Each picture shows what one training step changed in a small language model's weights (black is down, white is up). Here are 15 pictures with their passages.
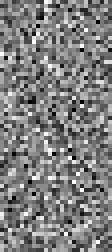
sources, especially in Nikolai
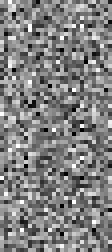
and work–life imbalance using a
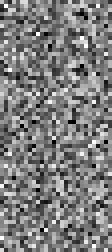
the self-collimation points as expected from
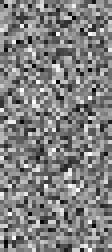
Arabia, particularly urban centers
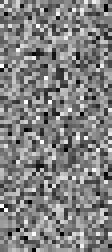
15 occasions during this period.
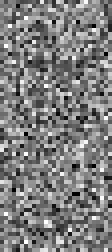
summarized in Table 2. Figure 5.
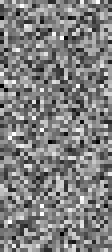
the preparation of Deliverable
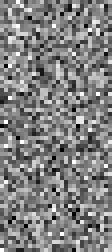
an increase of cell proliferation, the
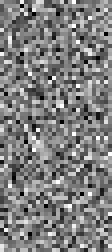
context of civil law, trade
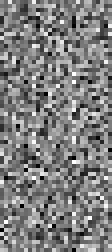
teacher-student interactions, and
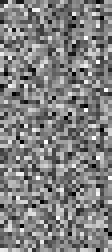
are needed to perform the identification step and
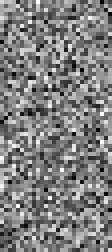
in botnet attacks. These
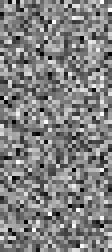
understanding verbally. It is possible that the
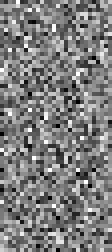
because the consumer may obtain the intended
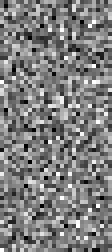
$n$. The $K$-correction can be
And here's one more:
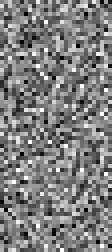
limited fronthaul, with reduced
